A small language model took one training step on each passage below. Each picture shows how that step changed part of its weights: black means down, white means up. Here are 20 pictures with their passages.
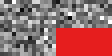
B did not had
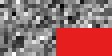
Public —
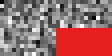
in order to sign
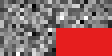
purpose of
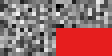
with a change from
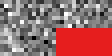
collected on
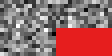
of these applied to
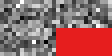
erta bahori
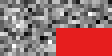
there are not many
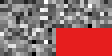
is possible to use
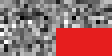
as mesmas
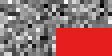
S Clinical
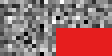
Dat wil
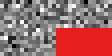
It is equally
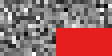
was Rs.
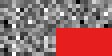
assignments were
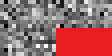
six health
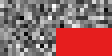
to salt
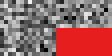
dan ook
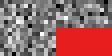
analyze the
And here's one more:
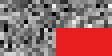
group it was
